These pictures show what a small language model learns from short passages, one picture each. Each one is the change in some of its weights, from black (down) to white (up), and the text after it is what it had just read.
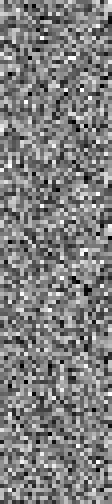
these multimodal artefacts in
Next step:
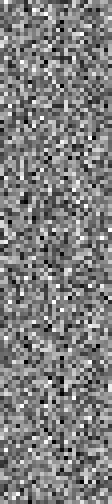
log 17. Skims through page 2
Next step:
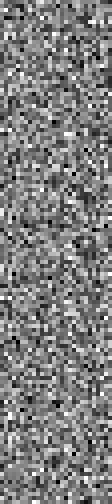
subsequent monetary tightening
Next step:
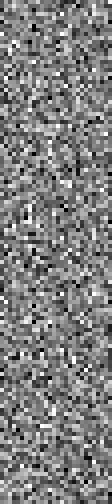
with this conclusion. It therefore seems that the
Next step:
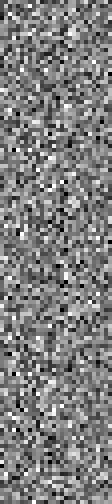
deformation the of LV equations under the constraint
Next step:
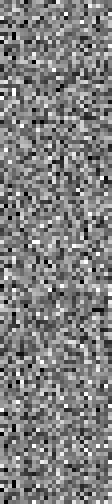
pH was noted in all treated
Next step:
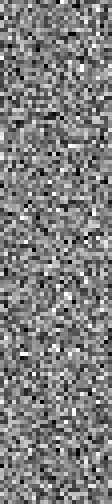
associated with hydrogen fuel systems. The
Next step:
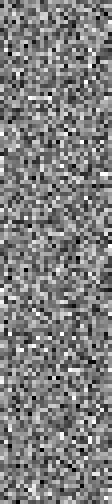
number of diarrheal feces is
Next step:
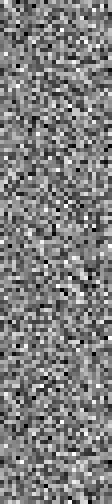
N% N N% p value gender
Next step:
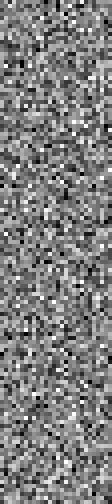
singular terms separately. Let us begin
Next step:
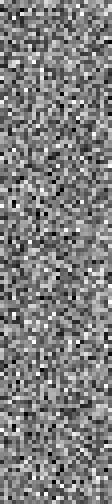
are among the important factors for success in people who
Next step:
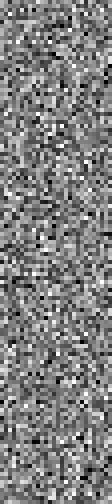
effect answers the question ``{how effective
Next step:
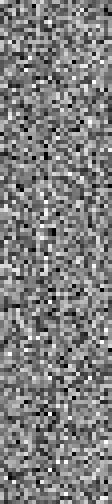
treated St 37 increased with impact angle and
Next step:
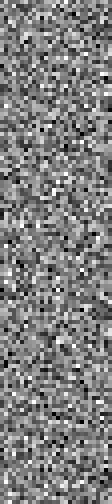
of the Klein bottle, one may
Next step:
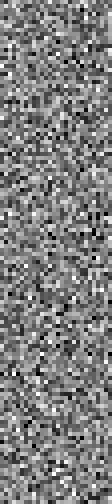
All of its transistors operate in the
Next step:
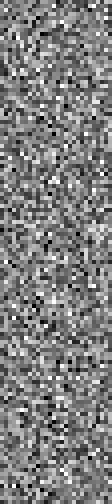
The composition of the soil in the flame
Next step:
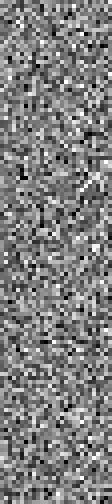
sputtering powers | Parameter |
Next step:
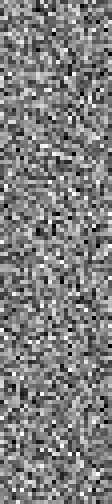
students from former West Germany than students
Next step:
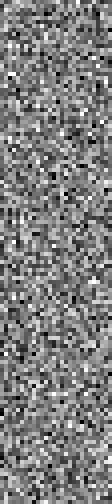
illustrated by the molecular model overlaid in
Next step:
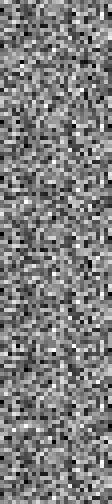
F M P, G M B, G P,
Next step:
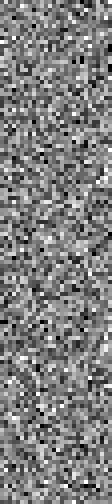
Flight critical functions can then utilize the data
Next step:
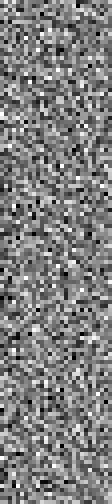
computation by the server with $ {\bf
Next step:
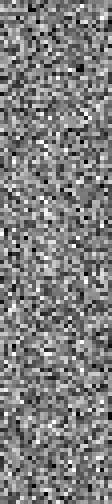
tuned, the massless and massive modes become
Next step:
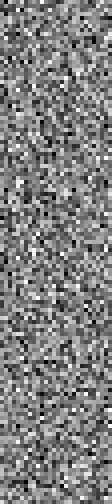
one-string pickup active
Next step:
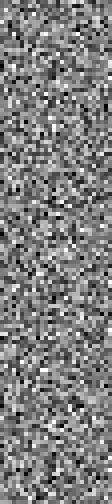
each method in terms of average error, standard
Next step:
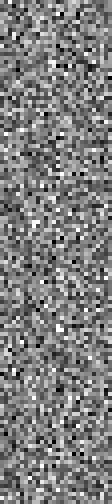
making is designed for people of all age groups but
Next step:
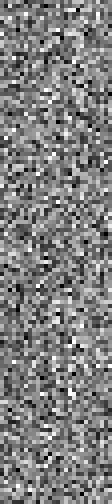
delay τ_b between two
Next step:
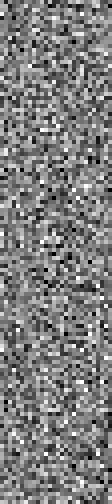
culture of continuous improvement, ensuring that
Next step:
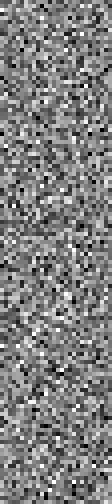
than solving the corresponding algebraic system.
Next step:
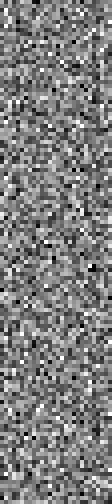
Ustyurt area was covered by
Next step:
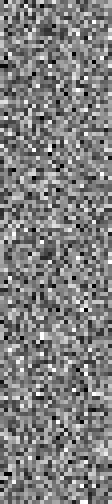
amending Council Directive
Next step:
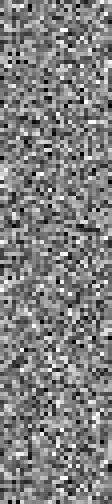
Equality and Human Rights Commission,
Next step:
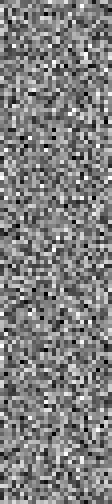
of IGACOS, Philippines,
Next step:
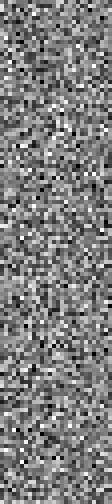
and bottom of the mold. Displacement
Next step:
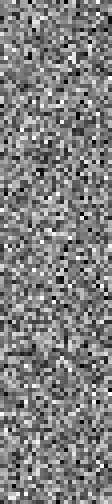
score is derived as follows. The proposal distribution
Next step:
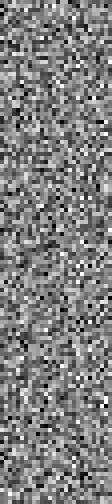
to linguistic elements. Preston
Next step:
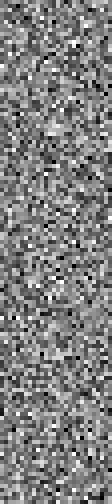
to the Archives ensures their
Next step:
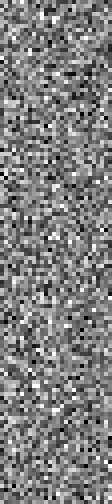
The verifier can then verify the
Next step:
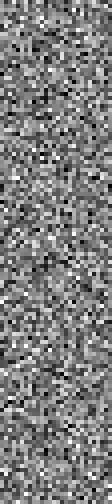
description as opposed to teaching grammar because
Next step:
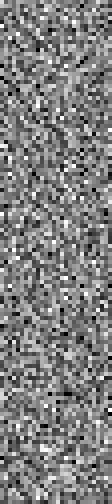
constraints on its initial dipole field,
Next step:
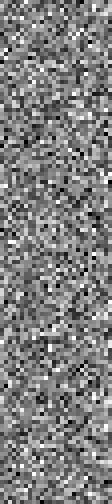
ABSTRACT Real-time
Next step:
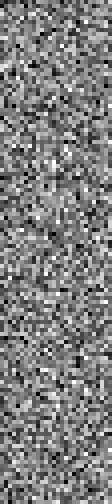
with eight treatments including control (water
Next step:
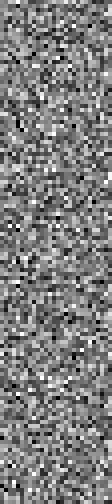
the latent fields and model parameters are represented by
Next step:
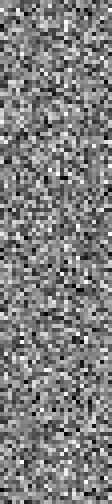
optimization and decision-support strategies for
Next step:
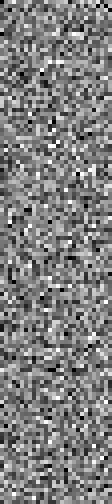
abdominal wall reconstruction with a
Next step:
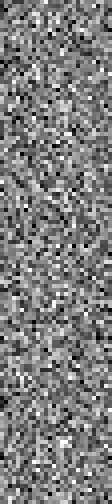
of $\lambda $ DNA ($L\simeq
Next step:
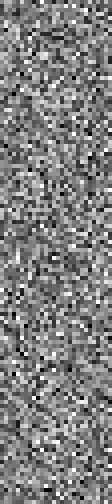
diagram of the system: the phase offset is used
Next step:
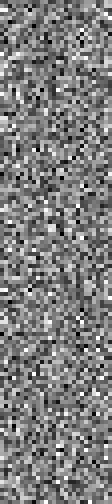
streamwise direction. This result is consistent with
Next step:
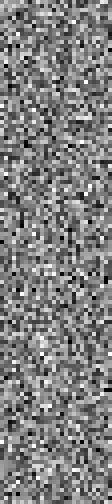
gifs' have been prepared for all the
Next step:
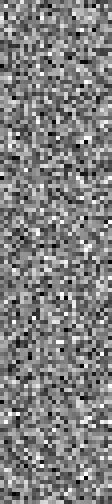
crunch big bang transition. It is
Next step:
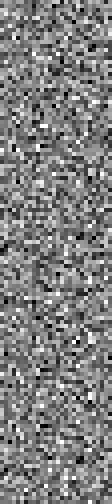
their studies with their interests and leisure
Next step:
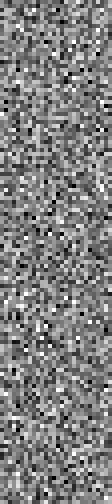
is only sufficient if the maximum time between two complete
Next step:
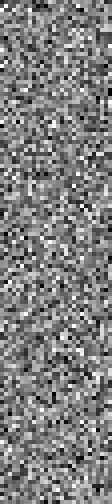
Dray, Manogue and Tucker
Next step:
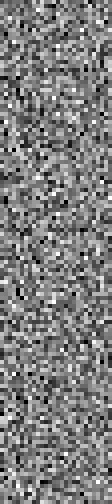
the basin of attraction of different correlated
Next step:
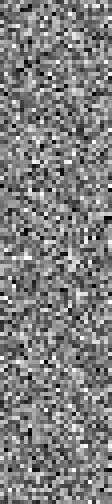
Histograms of membership probabilities from
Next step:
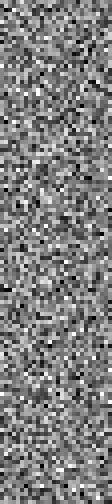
dimensions and overall user satisfaction to deepen understanding of
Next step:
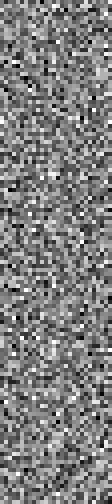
Philippines remain among the world's
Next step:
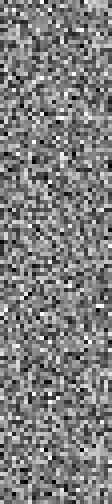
ended in 19th century in
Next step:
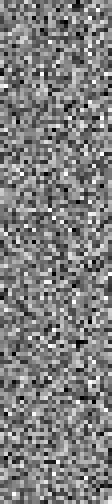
Chemistry, Government Institute of
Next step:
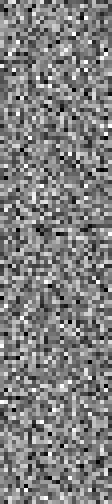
excitation $2\nu_1$ (see
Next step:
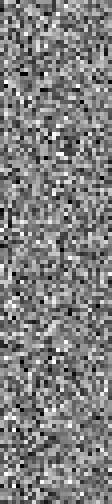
of the tuber yield of the studied
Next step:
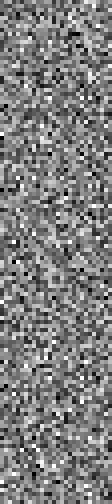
teams to achieve the school's goals)
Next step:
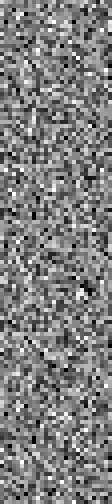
comparable to the state-of-the-art
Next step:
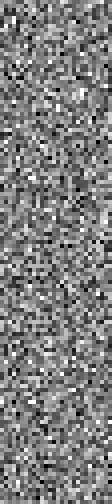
equation, which allows an analytical inversion,
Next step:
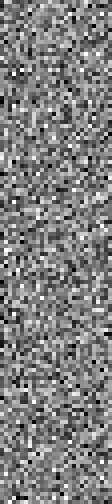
are shown in table 2. Table 2:
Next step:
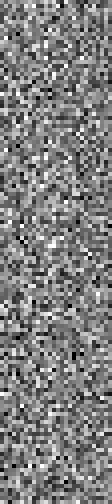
and the probe field generated by the two magnons
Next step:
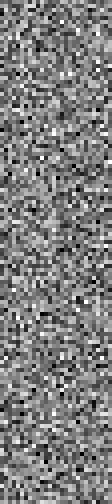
based on quantization from continuous phase solution to its
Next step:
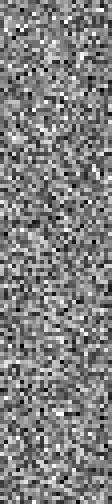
compared to the reconstruction method, the fitting
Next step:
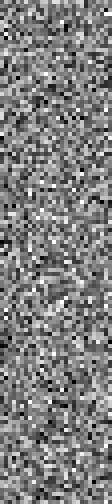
role in many scenarios beyond the standard model, especially
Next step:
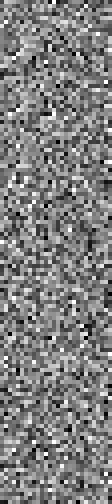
minimum control time, \begin{equation} \Delta
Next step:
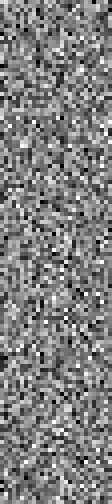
sustainable vision of the city. This
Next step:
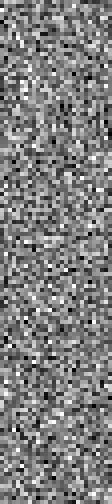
obtained several times with the same $a$, since each
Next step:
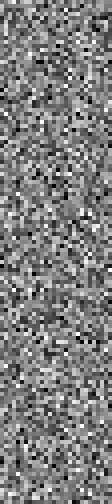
following window appears: After selecting
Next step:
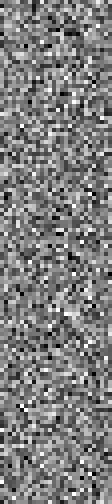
and a broken urethral
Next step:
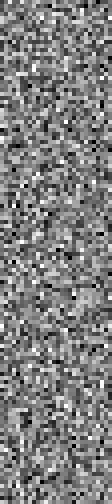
all but one of the Yang et al.
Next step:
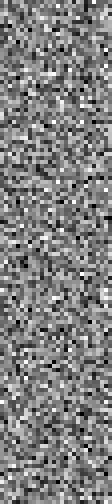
function $u_m$, with exponentially
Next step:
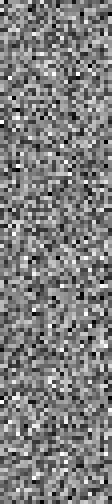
Altogether 4603 number of assets
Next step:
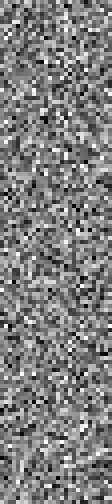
version: date} % \abstract{ %
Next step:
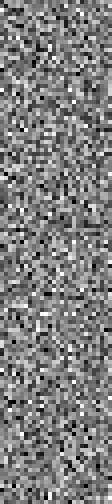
a function of channel or frequency $v$ would be
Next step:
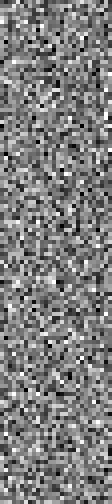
acid (EDTA) which stored it
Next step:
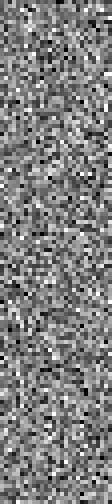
powders independent of the substrate
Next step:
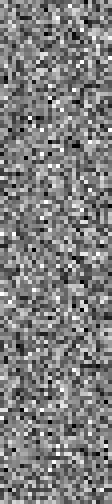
Below $T^{\ast }$ the
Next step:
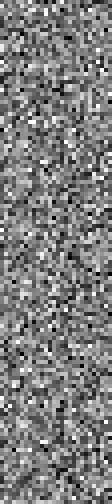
Yoruba Optical Character
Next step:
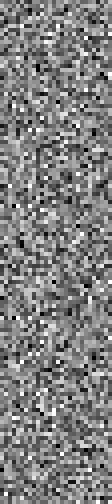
returns, the utility gains range
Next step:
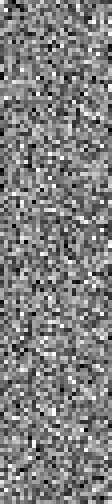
Yet as shown in Fig. 8, the
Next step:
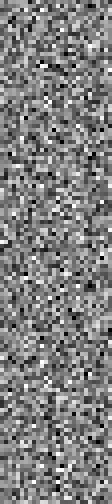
14. Satellite images of LHE
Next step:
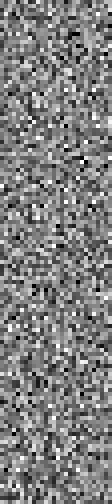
some of the IR peaks will split.
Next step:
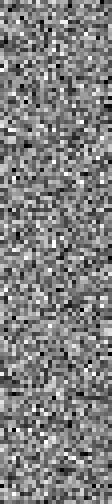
Moon always faces the Earth that
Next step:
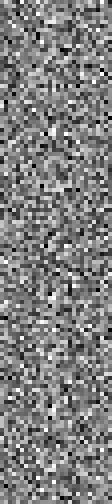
to the users' needs and the environment that
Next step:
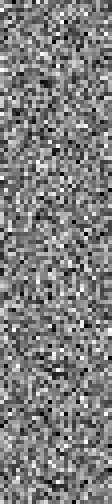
U(1) abelian factor where the
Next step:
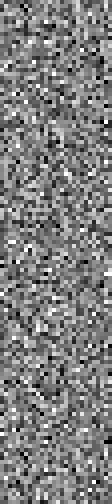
surface density term to account for the flattening of
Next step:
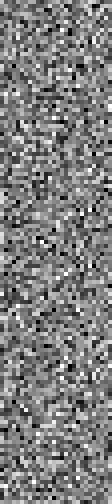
both before and after the EBHC
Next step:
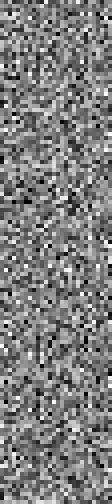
HUSSEIN, Khwam
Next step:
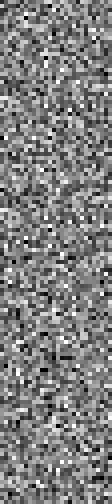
emerged fields of Majorana physics
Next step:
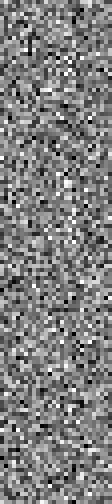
topic by providing new ideas and techniques. The
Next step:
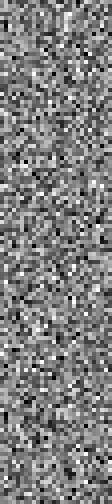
standard graphs. In [5], some construction of
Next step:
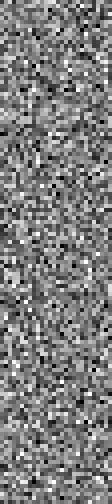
water and the final volume of filtrate was made
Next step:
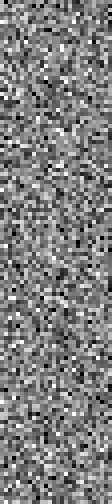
part becomes purely $4$-dimensional, explaining
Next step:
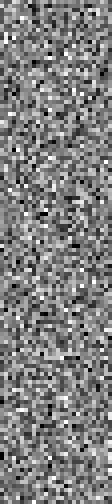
to remove regions of the spectrum in which the
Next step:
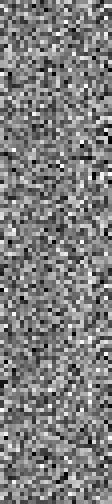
ROBERT BOSCH
